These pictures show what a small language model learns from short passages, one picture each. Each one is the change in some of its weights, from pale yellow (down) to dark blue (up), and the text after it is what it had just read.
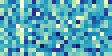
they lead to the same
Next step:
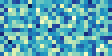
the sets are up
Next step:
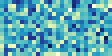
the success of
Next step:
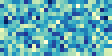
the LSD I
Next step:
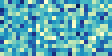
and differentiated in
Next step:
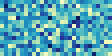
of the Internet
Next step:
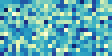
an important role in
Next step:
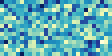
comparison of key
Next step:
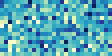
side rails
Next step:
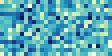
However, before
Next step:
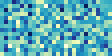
in the limit of
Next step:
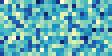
long fibre
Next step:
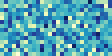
had a higher density of
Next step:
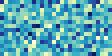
AOUP by
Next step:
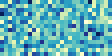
initial decoding
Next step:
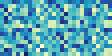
the presence of
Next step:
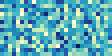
points in the
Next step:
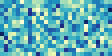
the main drivers
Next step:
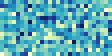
than internal attribution
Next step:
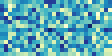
the Planck
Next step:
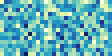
more important than the
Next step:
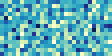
we bin the data
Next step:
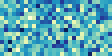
ensemble of
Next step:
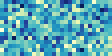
in mice with
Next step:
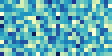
a Zeeman
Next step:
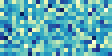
experimental noise on
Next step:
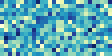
thereby leading
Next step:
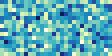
frequency estimation.
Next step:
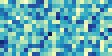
what students learn
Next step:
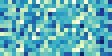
estimated based on
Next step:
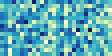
better population
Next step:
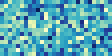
has a UV size
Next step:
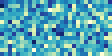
of national interests
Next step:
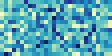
the environment $f$
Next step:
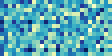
pool information to
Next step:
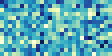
of measurements and
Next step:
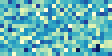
otherwise, it
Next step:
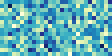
any angle, there
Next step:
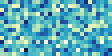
method, and combined
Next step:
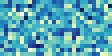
hear are 6
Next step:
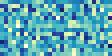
and the constant
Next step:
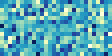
sweeps up
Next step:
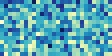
is developed by a
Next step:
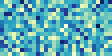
cognition and
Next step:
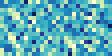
introduced in
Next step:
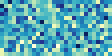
of the articles
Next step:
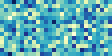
3 differ in that
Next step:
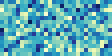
distributions of some parameters
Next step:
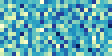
at the current period.
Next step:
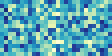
the universe during
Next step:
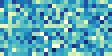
to guide the
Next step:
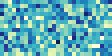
the odd
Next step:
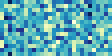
estimates in
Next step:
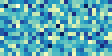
of this work and
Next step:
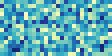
smaller and more
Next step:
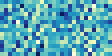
in different periods.
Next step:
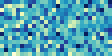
order to have the
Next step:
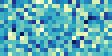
clustering in the
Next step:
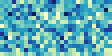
the diffracted
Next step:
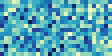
the twelve
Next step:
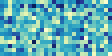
is equally important to
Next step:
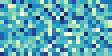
as the frequency is
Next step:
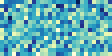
is available, a high
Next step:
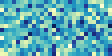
models in terms of
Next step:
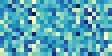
carried out after
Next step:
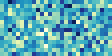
take advantage
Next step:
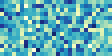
one students in secondary
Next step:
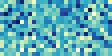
then. This component
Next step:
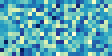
for formulas
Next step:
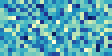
sharing of
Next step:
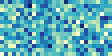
most general form of mass
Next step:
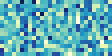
state gluon
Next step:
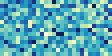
is their own
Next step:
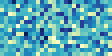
need to design a
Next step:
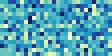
various ways. In
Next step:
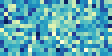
the last term on
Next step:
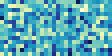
as outlined in
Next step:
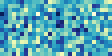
from informal
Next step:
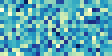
lead to the dark
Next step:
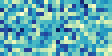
question till the
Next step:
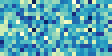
would encourage
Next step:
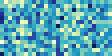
we applied a
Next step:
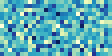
– This paper
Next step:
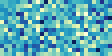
Commissioning and
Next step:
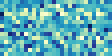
DPP ability
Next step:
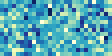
results are sensitive
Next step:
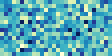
per quartum
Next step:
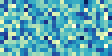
with a linear energy
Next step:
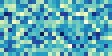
oscillations of
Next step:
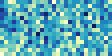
at supershear
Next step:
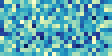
agreement of the
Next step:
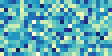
two situations,
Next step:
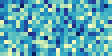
for mitigating
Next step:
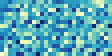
using reactors in
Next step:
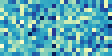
The first term corresponds
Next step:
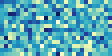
theories by computing
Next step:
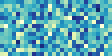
prevalence of
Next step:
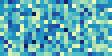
study further assessed
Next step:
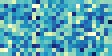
Bloque D.
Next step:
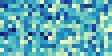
of two parts
